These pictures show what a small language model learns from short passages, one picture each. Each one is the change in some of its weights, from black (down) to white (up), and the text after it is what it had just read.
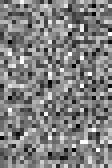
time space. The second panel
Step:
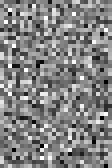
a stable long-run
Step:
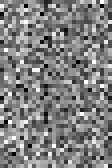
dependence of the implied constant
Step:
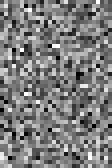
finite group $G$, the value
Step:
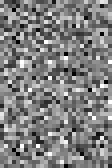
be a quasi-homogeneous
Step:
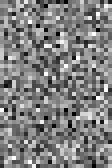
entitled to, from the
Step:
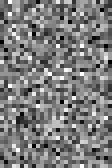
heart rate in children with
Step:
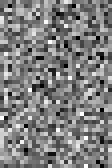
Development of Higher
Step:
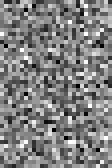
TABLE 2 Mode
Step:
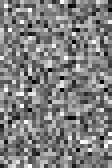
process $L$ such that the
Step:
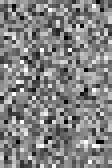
Roughly, this says
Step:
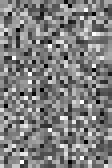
which, in effect, results in
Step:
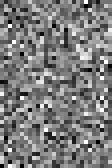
by convolving the
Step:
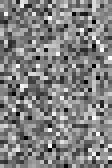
minimal ampacity, so all
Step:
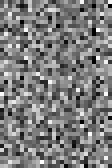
In fact it may be that
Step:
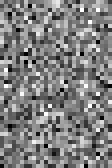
principle. So, by Lemma
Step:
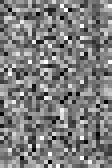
make informed decisions about
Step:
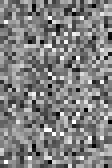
force they experience to find
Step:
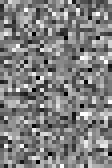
by the Lagos State
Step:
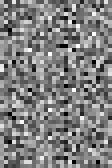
l} monatomic gases
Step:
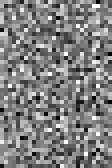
and, increasingly, 3G
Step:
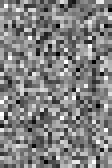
$S_m$ have no
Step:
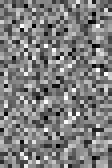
the Internet; inability to
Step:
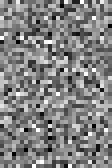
of 11 species belonging
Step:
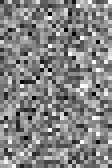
attempts, and the third
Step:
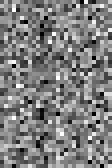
found in WMAP data
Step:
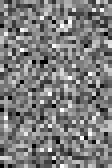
a $C^*$ algebra with
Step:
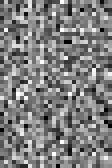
have \begin{equation*}
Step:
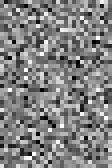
aided by sign language
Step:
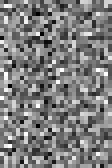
the Physics and Mathematics
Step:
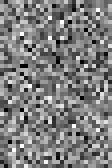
qualitative results clearly
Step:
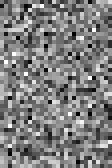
\noindent{\it Proof.}
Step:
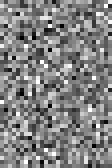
it could impact economic and
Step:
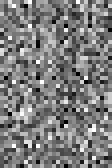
Zoom-in view of
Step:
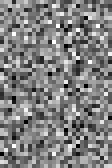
Petticrew &
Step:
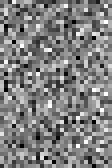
analysis does not have a significant
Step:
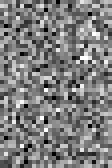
argument, the contraction
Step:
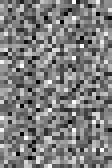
they help us better understand what it
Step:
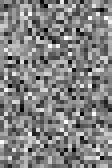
discrimination as well;
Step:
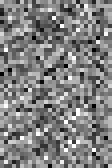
applications to FCM and
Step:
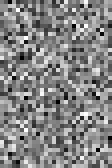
of the latter. A consistent
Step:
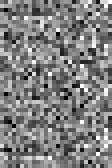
during the COVID-19
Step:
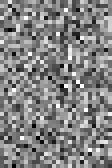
aNumerical Aspects
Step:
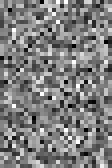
by ultrasonic techniques
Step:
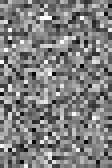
positive and significant impact on students'
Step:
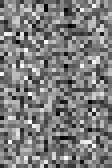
be easily checked as in the
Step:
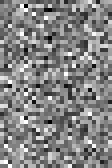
viewpoint, of the different solutions
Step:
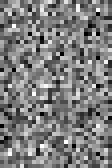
for leishmaniasis
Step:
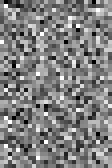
z \top a} \] and
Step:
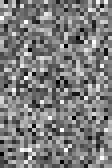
debiased} vote
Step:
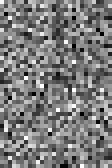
the dimensions of organizational
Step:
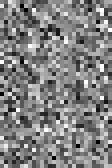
for dozens of labs
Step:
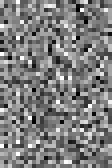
Hausdorff in
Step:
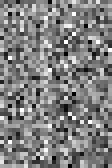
through government-run
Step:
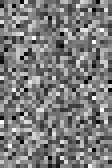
areas that have the same type
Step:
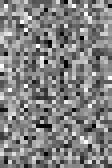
In our experiments, $\beta =
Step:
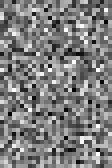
sets of 3 polyominoes
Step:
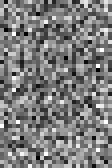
compare the data with a
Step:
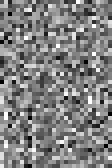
domain of definition of $F$,
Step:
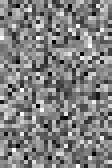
where the cases $\alpha +
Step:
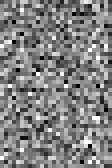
resistivity, $\eta$
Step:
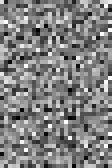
the mode of such data. 1
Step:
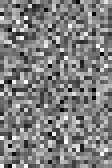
tube which is not needed for
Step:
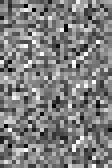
weights of all monomials
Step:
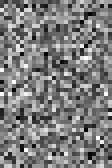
left in the system or that the
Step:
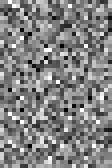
isolates, the
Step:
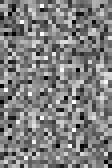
maximal) if and only if
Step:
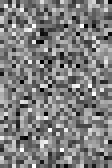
no serious attention,
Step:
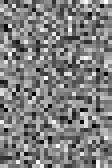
acknowledge the contributions
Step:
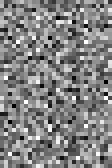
economic slowdown
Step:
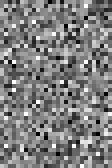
soft robot. The parameters
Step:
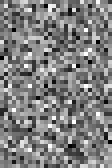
peak structure defines the limit of
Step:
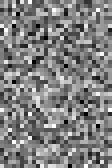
Suppose now there exists a function
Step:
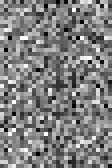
from the bottom of the
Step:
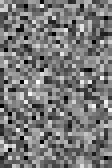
parallel arrows is induced by
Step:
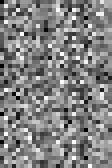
be expected if mass ratios become
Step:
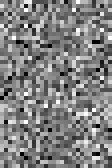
proof of the general case relies
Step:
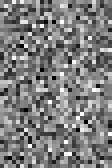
surrounding solid matrix,
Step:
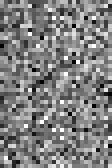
AP-CU communication.
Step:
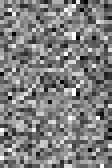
of (\ref{slice
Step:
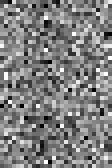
with introducing some notations and
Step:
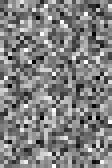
vedno velik
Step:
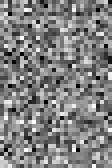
expression of $A(n)$
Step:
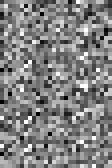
initial condition of uniform density and
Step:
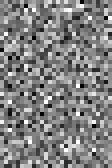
The only feasible way to
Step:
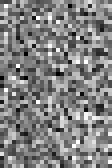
different treatment groups, however, when
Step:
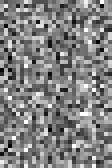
the vertices of the same vertex class
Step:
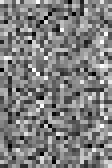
there exists an open arc
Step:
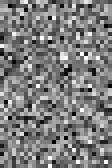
\omega(\CV)$ is
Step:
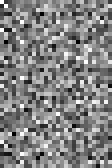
mass. 2. Kang
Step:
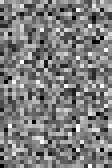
bound matter through the sink radius
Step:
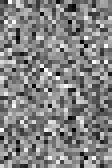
common people's belief,
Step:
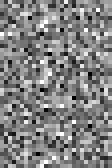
regular hexagon the
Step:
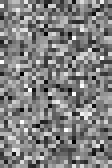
rate of speed and the rate function
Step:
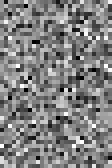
and the calculation of its
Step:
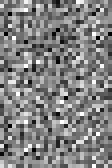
step of this study we performed
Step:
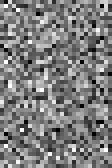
the overall animals'
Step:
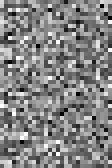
betterment of the patient.
